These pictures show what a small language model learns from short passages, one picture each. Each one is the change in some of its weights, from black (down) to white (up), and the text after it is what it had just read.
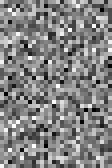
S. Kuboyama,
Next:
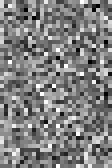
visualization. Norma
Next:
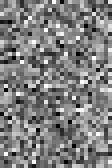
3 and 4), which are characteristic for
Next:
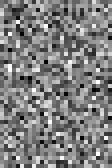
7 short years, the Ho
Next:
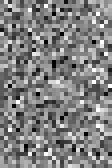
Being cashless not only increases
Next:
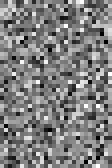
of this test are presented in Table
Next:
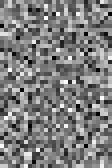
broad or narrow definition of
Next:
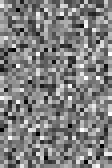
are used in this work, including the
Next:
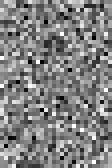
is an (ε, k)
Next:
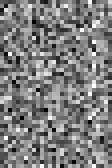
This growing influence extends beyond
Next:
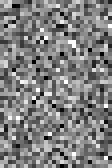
swirl channels Modular combustion
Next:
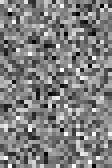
From Table 5, it can be observed
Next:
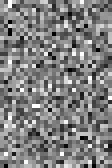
during World War II. Within
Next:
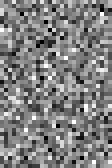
formation, analytical operations on the device,
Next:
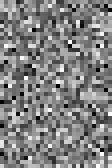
validate clustering behavior, we have taken
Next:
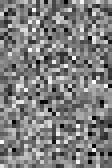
Activities How? When?
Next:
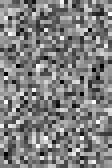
the Ph.D. degree from the
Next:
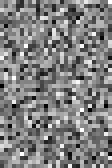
various fields has been strengthened. Due
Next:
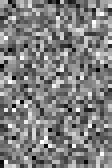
in 6G we believe that distributed
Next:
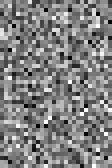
dosages, suggesting a tailored
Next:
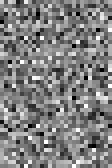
performed a varimax rotation
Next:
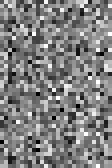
the leadership in this field with
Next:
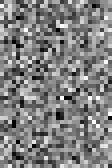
model for each operating set point leading to
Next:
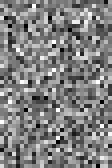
extreme measure, bail those
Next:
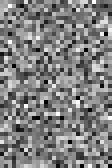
number of 150 states was selected for a
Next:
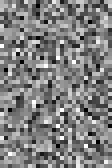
static RW load. For comparison
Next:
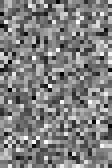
incompetent zone for massive
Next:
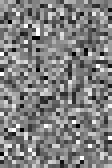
chromatographic settings were optimized. There
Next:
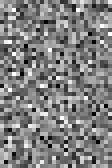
result of a person’s knowledge and
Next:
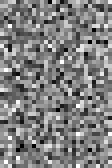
leading to more effective and efficient treatments.
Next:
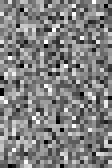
IN PRAVIČNOST
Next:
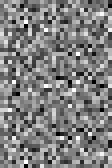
ODT 6 ODT 7 ODT
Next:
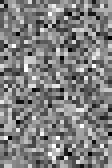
create enormous opportunities for improving the
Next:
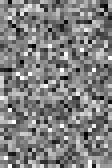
natural river and it is expected that the
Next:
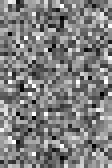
(LSTM) networks for effective spatial
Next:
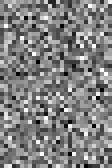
fit local planting practices. No matter
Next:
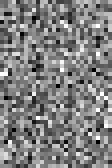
speech behavior of a speaker in
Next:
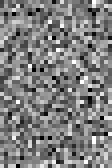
Contracts in Ethereum
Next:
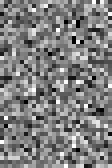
11. Fisheries Management
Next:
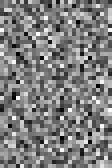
the important definition of the blow fraction
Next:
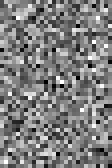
insonning ijtimoiy
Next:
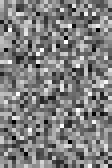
reduced significantly. Instead of using a
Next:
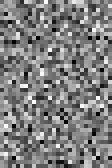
on *the nature of the
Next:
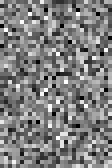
can be trusted. It should be
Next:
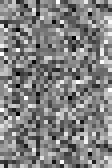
educational environment, for example,
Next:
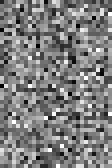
which this study is based. Overview
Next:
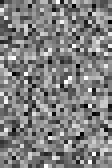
Health Sci.*, July 2013;
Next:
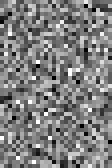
preventing any complication that may
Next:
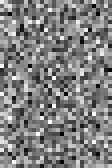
the roots of the characteristic
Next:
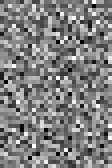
presented their thesis and took their
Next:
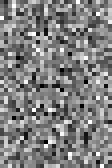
universes are obeying the
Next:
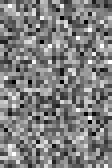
health impacts on local communities. Furthermore,
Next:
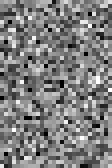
certify that the submission is original
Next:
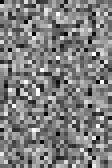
permanence: The heavy
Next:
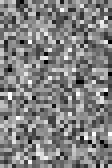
apoptosis, which separates
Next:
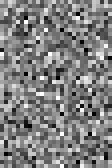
compressor, the wastegate
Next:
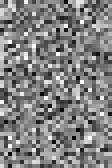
of cursor movements in a certain
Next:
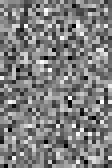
astronomers have a unique perspective
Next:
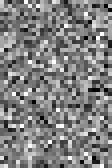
manifestations. Recent studies provide additional
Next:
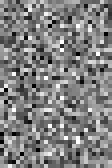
- I start with the premise
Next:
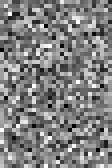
bacteria. Fresh samples were collected from
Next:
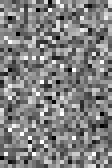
SEM models to identify brain regions whose
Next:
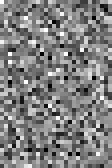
and the world" , "me and
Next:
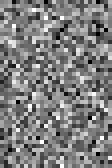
Ruth Achenbach
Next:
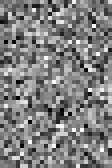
Use Permitted 18 In Copyright
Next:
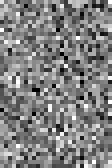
structures, the sample should be deposited
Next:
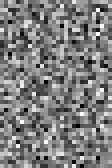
μ -connector end fitting and
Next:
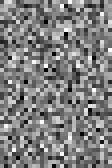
is applied to explain the relationship between
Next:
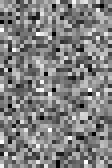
outcome at an older age.
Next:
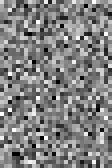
i is an absorbing position, then
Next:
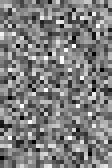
socioeconomic status effect positively and significantly on
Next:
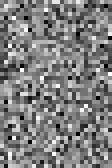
recognition statistical problem: 1) feature extraction
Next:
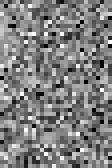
current (18.7nA to
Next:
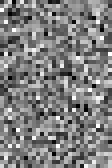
in 1993, the parties came to
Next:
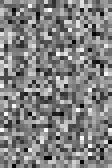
model/s itself. Both CNN
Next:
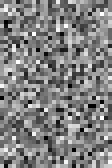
factors, anxiety, cognitive
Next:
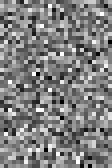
primarily live in Nepal and some
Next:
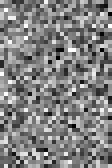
FIR filters are normally suitable
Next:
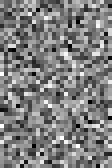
have now been measured (Oberson
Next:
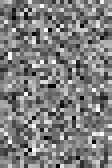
governance and public policies implemented in a
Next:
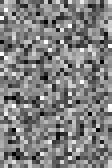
results is subject to the limitations of the
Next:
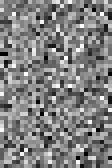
:= case (SCLK =
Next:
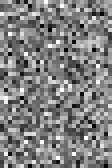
read and learn, to know the world
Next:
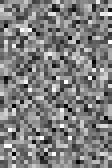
Scenario 6 Source: Author's
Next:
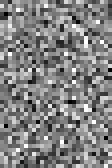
as potentially electrogenic. The reason
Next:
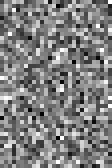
May, 2023 Belgrade electronic
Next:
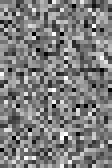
Effect of Global Gender Inequality and
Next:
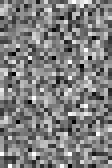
policy framework to the cultural and creative
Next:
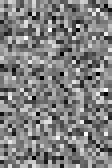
random sampling, though it approximates the
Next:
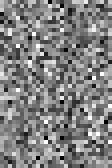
humans and machines, as well how
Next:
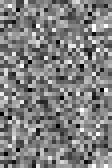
concern of this thesis, which is
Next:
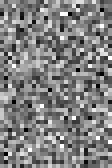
a spectral study of the discharge produced in
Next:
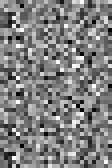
1 follows from Propositions 1 and
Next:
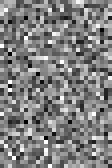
in every recording and the instrument that
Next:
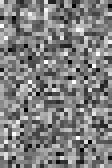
in the market. To maintain the high
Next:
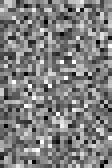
is routinely taught in
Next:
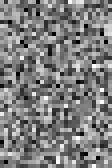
after the test. Excellent
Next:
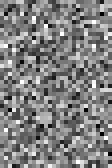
brandti*, leg. M.
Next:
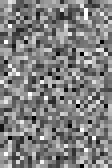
as a means of reducing our
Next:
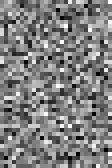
or build long-term future scenarios and
